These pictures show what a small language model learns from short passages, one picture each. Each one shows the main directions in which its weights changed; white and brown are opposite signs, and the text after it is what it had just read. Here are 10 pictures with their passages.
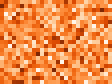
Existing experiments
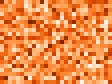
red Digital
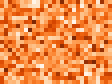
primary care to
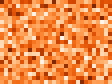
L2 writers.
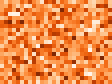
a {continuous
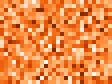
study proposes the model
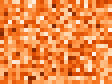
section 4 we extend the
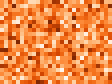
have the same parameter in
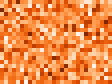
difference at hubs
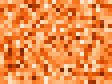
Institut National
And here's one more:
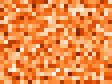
the Hamiltonian
